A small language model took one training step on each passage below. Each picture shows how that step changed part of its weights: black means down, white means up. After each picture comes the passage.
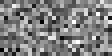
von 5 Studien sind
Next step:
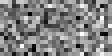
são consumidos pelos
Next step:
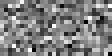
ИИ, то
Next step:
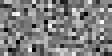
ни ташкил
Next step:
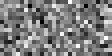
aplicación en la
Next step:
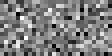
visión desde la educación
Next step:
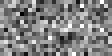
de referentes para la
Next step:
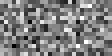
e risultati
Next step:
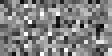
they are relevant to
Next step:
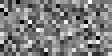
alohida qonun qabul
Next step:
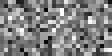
estruturada na
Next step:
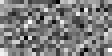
apa saja
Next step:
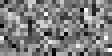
contradicciones de
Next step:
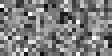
data terpenuhi
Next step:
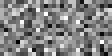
апаратної та
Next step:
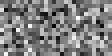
da arquitetura
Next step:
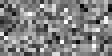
the issues of
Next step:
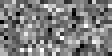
1) desarrollo de
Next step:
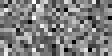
моего мужа
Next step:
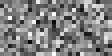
Cuadro 4
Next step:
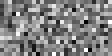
от искового
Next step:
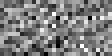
orqali innovatsion loyihalarni
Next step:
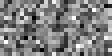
peux avoir
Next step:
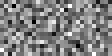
более широкого
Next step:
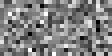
Гладких Ф.
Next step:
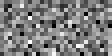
yuzaga kelgan
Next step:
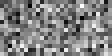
Janeiro) estava na
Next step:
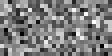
Assim, nesse
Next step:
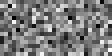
sentido, el poner
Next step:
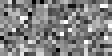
media cuadra
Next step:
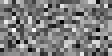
que *cria*
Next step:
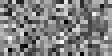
contribuyendo a un
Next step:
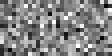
measures to improve
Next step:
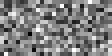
мають брата
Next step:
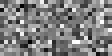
pedagogik omillarni ajratib
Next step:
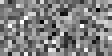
las mujeres en
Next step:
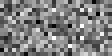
dukungan sosial
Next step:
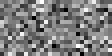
foydali tomonlarini
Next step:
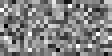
Ark patlaması
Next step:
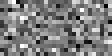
a pesquisa operacional e
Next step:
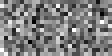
rental market
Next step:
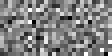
innovatsion menejment
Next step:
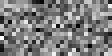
idea nuova,
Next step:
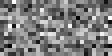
Maior eficiência
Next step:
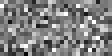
bo'lishi orqali
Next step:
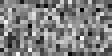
las cuales los
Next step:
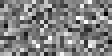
de fait leurs
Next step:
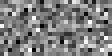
яких провідне
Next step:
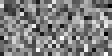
Por favor, indique
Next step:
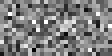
простежувати в
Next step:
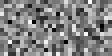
По данным
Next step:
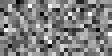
equal participation in
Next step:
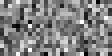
física las opciones
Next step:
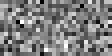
захист інформаційних
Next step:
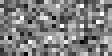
ruta hacia la
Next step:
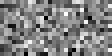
takich jak
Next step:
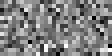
chamber used for
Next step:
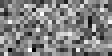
схеми і
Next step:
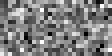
bazı meyve
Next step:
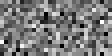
qiladi. Ma‘lum
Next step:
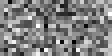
які прописані
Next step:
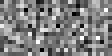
sino también contribuir al
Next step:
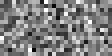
Ол үстине
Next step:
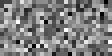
bog‘liq emasligi
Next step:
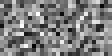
dan negatif terhadap
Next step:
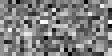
und Erfahrungen
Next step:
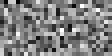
retour sur
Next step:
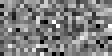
um ambiente industrial
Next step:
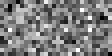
atrofida bosh,
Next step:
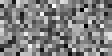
Ya en la
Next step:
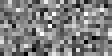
yuqori va sifatli
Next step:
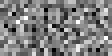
odontológicos em diferentes
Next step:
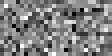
beradi. Bosh
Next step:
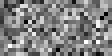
widely in
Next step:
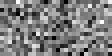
avons fait des
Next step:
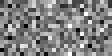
a porta para
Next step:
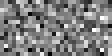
alohida e'tibor
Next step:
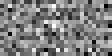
alcanza niveles
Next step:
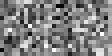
la pertinencia,
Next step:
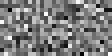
L. Teall,
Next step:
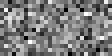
como globalidad, con
